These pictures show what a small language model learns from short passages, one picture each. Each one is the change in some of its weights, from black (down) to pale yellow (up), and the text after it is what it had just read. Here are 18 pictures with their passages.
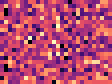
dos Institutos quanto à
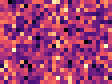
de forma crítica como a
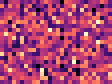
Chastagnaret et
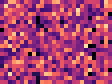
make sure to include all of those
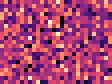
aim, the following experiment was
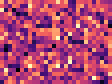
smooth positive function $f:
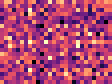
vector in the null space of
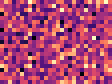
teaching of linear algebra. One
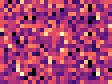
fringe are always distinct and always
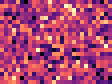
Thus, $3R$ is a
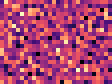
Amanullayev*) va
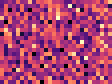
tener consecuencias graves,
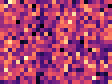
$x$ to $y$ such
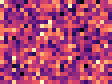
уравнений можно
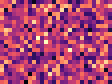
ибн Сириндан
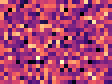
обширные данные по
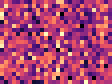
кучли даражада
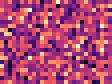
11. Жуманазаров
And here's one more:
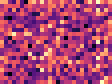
бытия», ощущении
